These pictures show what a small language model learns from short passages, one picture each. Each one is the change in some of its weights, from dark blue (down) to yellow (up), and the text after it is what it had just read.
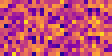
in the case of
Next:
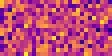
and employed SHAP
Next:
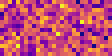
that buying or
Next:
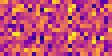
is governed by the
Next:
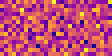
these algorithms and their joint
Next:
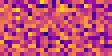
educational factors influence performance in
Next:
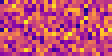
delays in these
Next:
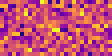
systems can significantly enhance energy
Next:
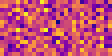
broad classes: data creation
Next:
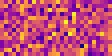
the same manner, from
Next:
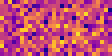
affect whether a bus
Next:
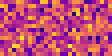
analysis results for the same
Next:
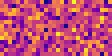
group was intervened
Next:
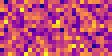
The number and quality of
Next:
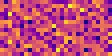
Advances in
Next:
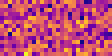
the checkpoint, and
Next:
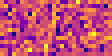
transmission X-ray
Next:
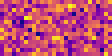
Used Key
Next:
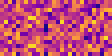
perform the break and
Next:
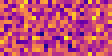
a global coordinate system
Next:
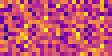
and it is a basic
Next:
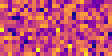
function with a high level
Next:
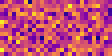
richness in the
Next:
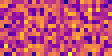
in the right hand side
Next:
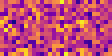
Internet. Education,
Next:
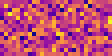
rendering multiple
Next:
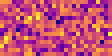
meeting spaces which facilitate
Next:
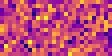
water source (w)
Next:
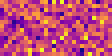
device as shown in Figure
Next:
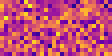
it causes significant behavioral
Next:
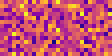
a superconducting magnet
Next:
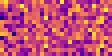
of base shear is max
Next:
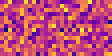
not mention the quality
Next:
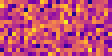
methods for treating
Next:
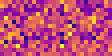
if there are differences in
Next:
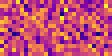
do not have economic value
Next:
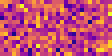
of pristine
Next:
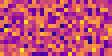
in the future, the
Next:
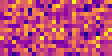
boson star such that remain
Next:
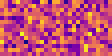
model represents a product
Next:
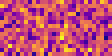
in this direction. In
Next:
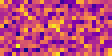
their weighted mean score
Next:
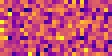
Matlab version of the
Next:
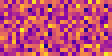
the dynamical equation for
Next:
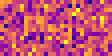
for the FD
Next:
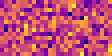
discussed the inflation,
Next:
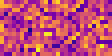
technique for producing
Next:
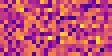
techniques which embed the
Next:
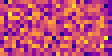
databus widths and
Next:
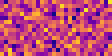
block. They used this
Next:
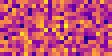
direction. In a
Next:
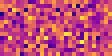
SAR architecture adapts
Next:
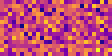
Education is seen as the
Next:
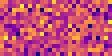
is equivalent to the time
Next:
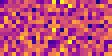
%In the following,
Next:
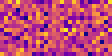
present, that is,
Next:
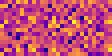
this latter case, the
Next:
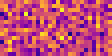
semiconductor surfaces modified by
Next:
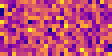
compact in size.
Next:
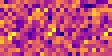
noise during multiple uses being
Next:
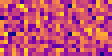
of efficient optimization of the
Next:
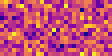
of which 25 were
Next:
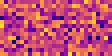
track of the
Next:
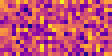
degradation necessitates
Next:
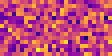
2: Research Funding
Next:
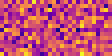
the relevant research, we
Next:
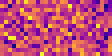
our system because it would
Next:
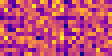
study of relation between
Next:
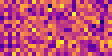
the $T\bar
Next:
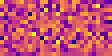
parameters to ensure gradients
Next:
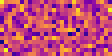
and BP Turbo
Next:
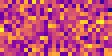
the four visions of
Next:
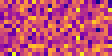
the separate odd and even
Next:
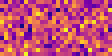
professional skill and
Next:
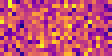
strengthening capacities
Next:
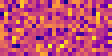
one spin function $\chi
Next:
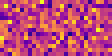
weighted functional space;
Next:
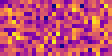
remain upright at
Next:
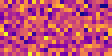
the trace norm of
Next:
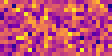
priced compared to
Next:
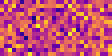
insights from speakers
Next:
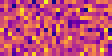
LRG Government
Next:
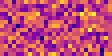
follow the method in
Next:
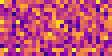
medical journal of the
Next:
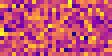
when Compton cooling can
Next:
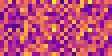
that the application of the
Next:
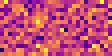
are given in physical units
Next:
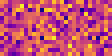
is to observe the
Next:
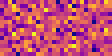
evolve eventually to
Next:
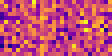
$\eta $ can be
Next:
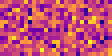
neutral currents as
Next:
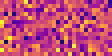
significant difference in age and
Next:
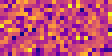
each fine-tuning
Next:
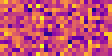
is not equipped
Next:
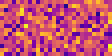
some of this physics in
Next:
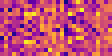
requires two additional matrix
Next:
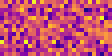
the aid of spectral
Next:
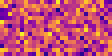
reabsorption of hydrogen
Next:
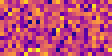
mixture is again mixed and
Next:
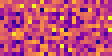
to 2014 was used for
